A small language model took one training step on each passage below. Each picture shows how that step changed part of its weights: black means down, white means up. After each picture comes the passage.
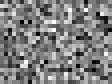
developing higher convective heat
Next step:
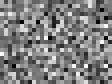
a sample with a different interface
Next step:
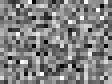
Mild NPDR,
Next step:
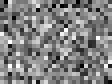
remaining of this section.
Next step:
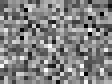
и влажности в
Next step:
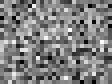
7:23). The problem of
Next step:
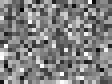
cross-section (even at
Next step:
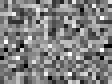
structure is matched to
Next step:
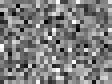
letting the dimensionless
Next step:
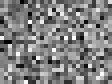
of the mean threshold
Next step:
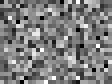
Que sobre nós
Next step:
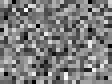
present in the atmosphere
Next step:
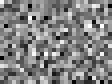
other statistical test applied
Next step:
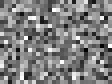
залежить від
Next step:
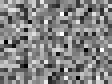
would pay would be a
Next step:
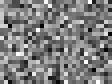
even online social
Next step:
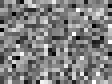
is perhaps more
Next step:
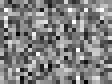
the baryon-photon
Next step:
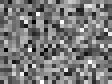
were obtained by performing a series
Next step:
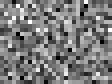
Medical Sciences University
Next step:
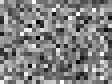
& tanh & Sequence
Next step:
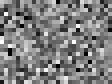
\rightarrow g g, a a
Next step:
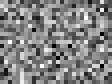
the blue, without any
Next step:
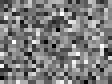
is the specific cost of
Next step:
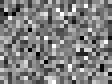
problem of not knowing the
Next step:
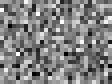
investigated. A
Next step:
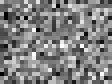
other Palestinian
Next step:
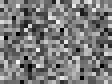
el anterior patrón de
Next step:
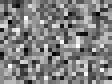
databases are analyzed
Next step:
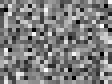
в основном в
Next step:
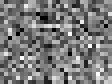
yaratadi, balki
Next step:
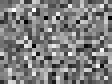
to grow in the future
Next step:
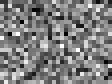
burilish yasadi va
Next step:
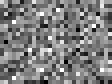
island surfaces show
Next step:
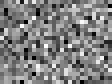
las actividades que incrementan
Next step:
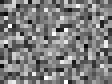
normal rainfall in
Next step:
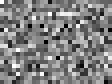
refer the read to
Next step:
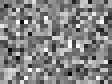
traders to formulate
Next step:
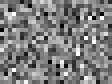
the biological management of
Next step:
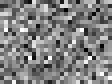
molar magnetization
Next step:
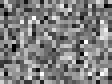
On this way,
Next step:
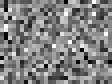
the second part of this
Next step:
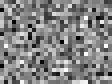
Moreover, it could lead to
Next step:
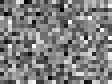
to obey the above relations,
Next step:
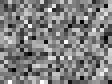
em área de
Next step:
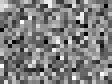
base station and it further
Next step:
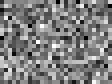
$\Delta m_ \odot
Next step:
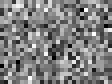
with full displacement of
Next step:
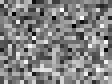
on the measuring spot
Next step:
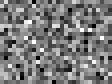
with Epilepsy) and
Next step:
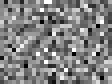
because it also appears at
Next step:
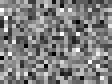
the cognitive domains
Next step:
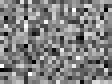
were obtained for each of the existing
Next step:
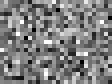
made from selected cereals
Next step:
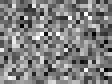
el agua y la
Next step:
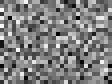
quiz MCQS
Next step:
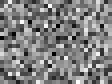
ijodiy tarjima
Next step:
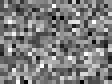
The total direct operating cost
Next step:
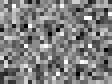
increased machining time are some
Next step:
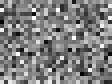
that checks the
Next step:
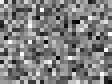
is the induced volume
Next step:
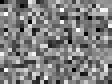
dibuktikan dengan
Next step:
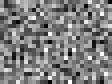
da, REIS, Z.
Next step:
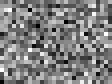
uns aux autres.
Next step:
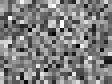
crystals, the relation
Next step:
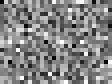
c' $ as free parameters in
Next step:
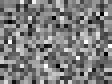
ім. І.
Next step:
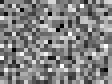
CONFLICT OF
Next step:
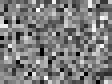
pairs of values having
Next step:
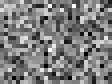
depend on $\nu$. Therefore,
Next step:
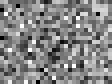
of the hysteresis
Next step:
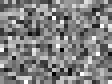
illustration of a
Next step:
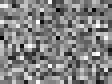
Khan San`ati,
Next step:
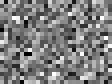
through internet connection and
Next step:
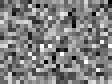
in the equatorial directions
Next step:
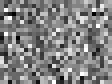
nature of active sites
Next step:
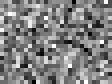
beam goes through a linear
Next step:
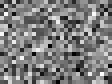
occurred on multiple
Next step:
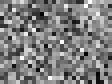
or provinces could be
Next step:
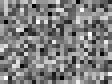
be significantly enhanced by
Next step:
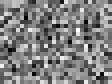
(preferably as
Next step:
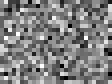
program should be improved
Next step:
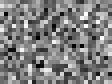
we find a strongly
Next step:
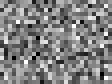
field theories. Useful
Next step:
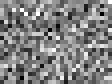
dialogue. Because
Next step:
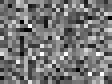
o Diagrama de
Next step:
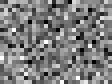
high confidence and
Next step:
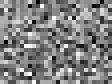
de a-și gestiona
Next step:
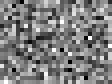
For question no. 2,
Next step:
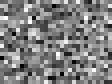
complexity and sheer scale
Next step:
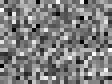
Hall number at its quantum
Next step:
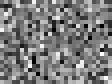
relative formation probability of
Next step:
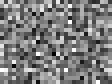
that as $a$ increases,
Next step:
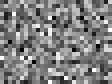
Rockwell hardness test
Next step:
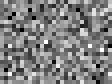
"Tran" to the
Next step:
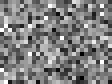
hamkorlik asosida
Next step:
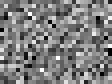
the European
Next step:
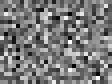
some places it is up to
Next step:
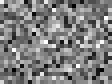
to a database or using a
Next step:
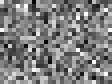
S6v.a and Figure
